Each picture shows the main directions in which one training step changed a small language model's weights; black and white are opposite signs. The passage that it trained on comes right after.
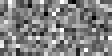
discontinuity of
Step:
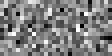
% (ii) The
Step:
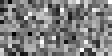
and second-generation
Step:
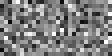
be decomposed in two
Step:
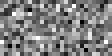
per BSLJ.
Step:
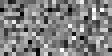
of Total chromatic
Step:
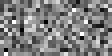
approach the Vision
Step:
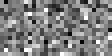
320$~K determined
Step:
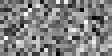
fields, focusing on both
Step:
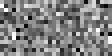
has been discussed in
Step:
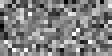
land breezes
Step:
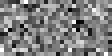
dataset by manually
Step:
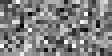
testing glazed structures
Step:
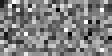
superconductor residing in
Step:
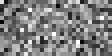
Garg, J;
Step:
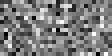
and one may expect a
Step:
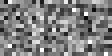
by the shocked
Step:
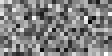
and since the temperature in
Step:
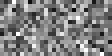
resource valorisation
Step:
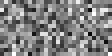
a Siamese graph
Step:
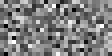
features to meet customer expectations
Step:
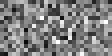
in this scheme has been
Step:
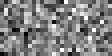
used as the previous work
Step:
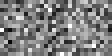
exist around widening health
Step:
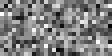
destruction of the
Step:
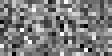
data sets are generated by
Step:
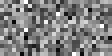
solution for 24 hours and
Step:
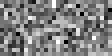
what wellbeing
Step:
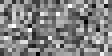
New York,
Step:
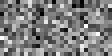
become very proficient
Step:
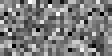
In the subsequent section,
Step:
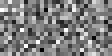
of layer and base material
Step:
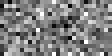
where $r_0
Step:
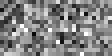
for pre-test and
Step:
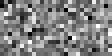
reference** →
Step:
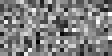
the species trees inferred
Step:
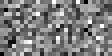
The pathogenesis
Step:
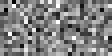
exterior region between
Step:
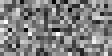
and SVA
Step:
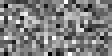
analyses. In general,
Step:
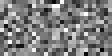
him to make the
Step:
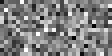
youth. These differences
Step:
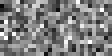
dumping data the
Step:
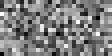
drizzle model of
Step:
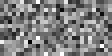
critically important for
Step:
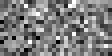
are unlimited and
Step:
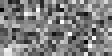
of MAAs. Fig
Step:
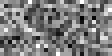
which every player
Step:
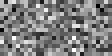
by excessive
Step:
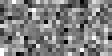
fidelity for
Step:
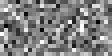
to damp possible
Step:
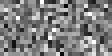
coupled to the gas
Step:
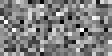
would be the optimal method
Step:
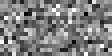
on the theoretical cost of
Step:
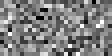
also could induce
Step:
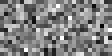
The classification performance of four
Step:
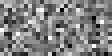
present only through the complex
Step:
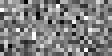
of individual measures.
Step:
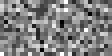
$m$ being the
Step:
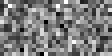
plot showing the distribution of
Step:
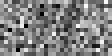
following symmetry elements:
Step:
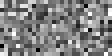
much substitutability,
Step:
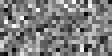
living resources and ecosystem.
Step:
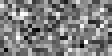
1992 International Conference
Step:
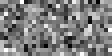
The results of the free
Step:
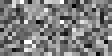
is an FD monitor
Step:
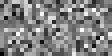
as his wife not
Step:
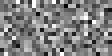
relatively prime to
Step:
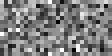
and putting into practice
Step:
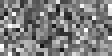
other integrated services. The
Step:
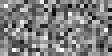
words, reduction of the
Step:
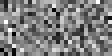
content in various salts
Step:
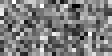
(3) statistical comparison
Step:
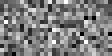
the nucleus expressed in
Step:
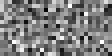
cabling systems,
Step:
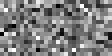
Fig. 4d
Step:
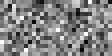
Medical College and
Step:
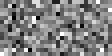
Computer Science, Government
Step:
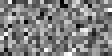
is inferred through a
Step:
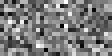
readout scheme is limited
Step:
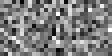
energy system, this paper
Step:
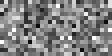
that had been identified at
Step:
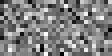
and bring it to the
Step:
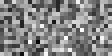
a suitable coordinate transformation so
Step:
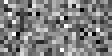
detector response is simulated with
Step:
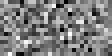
these challenges by integrating
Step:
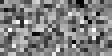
device downloads a
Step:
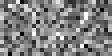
°C) baking
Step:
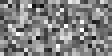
strain is varied at
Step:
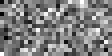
archived in a
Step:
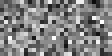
the wide distribution of digital
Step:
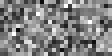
provided for the progress
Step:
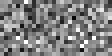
five MANET
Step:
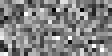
for extended discussions on the
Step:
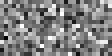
or reviews. The
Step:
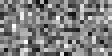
rapid digital transformation is like
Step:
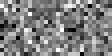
irrigation doses
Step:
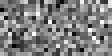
of the global trend
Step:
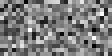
was divided, and four
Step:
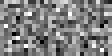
to reduce their environmental impact
